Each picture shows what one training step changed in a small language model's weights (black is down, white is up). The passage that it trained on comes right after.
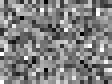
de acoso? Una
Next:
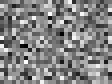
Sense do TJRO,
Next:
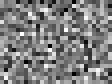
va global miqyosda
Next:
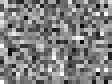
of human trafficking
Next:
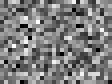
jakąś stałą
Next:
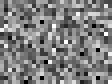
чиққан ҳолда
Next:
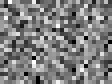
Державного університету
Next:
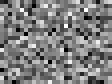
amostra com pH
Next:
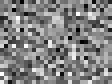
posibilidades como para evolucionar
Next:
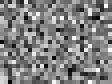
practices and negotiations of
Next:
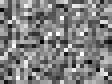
шу ҳаётий
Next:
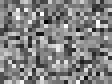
прекращение основных
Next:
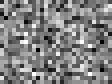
y la cuestión de la
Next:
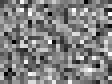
[араб. halva],
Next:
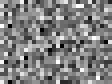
на забезпеченні оперативного
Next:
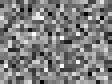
Distribuição das escolas
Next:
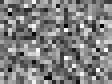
що кожна сторона
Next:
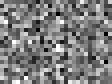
pesquisa e extensão. Lei
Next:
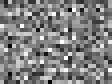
madaniyat, ma'naviyat
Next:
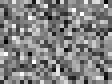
prichádza až
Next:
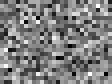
Letras, Universidade do
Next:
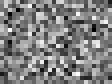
колонки керна
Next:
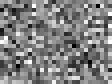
shoir bekasligida
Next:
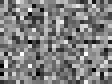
россиян выступили
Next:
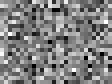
nacionalidad, entre otros. El
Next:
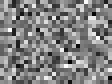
Bu yerda -gach
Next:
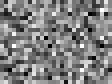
to the recovery and
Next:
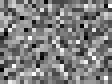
de Macron. ¹
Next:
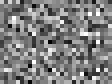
mashinasozlik kabi sohalarni
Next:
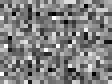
2005 отсутствует термин
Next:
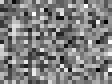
und eine Orientierung zu
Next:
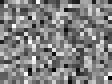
universitenga qabul qilishning
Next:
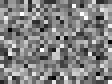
cada empleado en su lugar
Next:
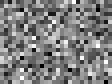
e deveria originar
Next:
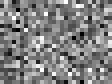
надаватися право
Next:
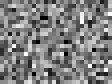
que o projeto somente
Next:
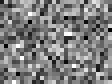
capitaliste, qu'elles
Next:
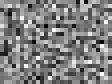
использовать для того,
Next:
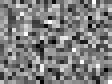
стандартизації підходів
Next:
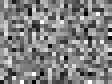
bo'lib xizmat qiladi.
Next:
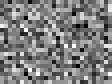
ons tweemaal
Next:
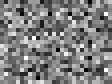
animal pela proteína
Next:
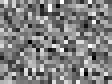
ixtiyori bilan boshqa
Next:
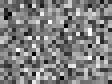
participación satisfactorias de
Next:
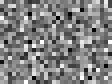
barcha funktsional tizimlarning
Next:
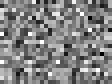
основні напрями діяльності
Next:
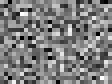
wenn der polizeilichen
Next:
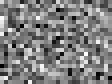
представляет собой показатель
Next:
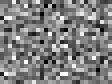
el proceso de la formación de los
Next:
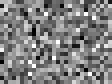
alguma anotação relacionada
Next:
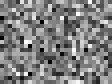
камайтириш йўллари
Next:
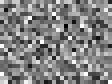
язык, то есть
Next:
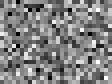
Afonso, o que
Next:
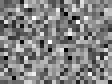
disposta a oferecer
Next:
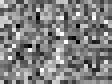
доверие родителей к
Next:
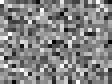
fanlari bo'yicha falsafa doktori
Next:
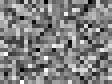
de média e alta
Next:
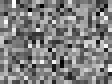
Banco Hyères.
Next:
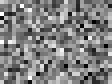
linealización evaluada en el
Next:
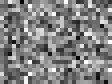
Криму, а й в
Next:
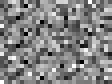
с молодых лет,
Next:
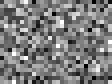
performance durable du contexte
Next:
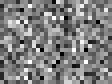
га камайган.
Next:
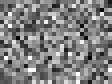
judaïsme ne
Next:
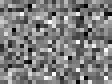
ijodiy fikrlashini shakllantirishda
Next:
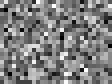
na szybkie
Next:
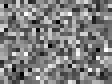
tili sistemasındaǵı
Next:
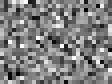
yang sangat penting dalam
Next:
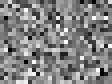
površinu od
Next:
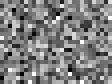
Selecione o mês
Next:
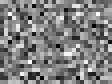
этаётган машина ва
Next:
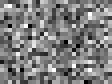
bolalar; ➤ ijtimoiy
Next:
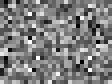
bayonnomasi ilova
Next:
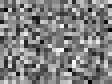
tient pas compte de ces
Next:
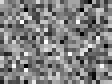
zauważa Teresa
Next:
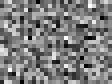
lĩnh vị
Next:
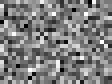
vorige eeuw is het
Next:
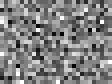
del artículo 949° la
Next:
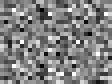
послуг та організації
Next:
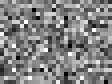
guruh. Unga adabiyot,
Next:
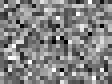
без вскрытия с
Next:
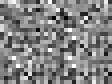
doktori, DSc, professor
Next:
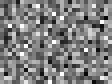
билан кўзғатилган
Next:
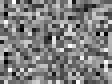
Tadele, W.
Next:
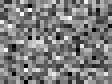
ortalamalarında ise en
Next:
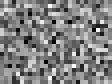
yechishga o'qitishning
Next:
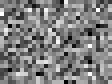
Estas imagens são,
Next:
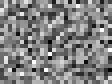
передбачати наступні
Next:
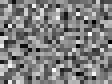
найповніше реалізувати
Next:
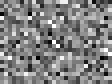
10]. В этом контексте
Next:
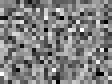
de histórias que
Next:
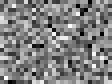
em observação visual,
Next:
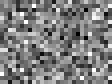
Service of Ukraine.
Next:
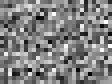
belgilab, saqlashda
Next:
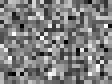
Referințe bibliografice
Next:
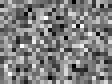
Zulmatli kunlar
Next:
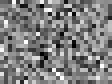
; Syed et al.
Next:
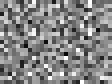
рядом психологічних
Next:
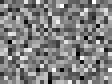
identifica al edificio o
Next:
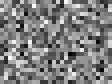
Annotatsiya: Mazkur
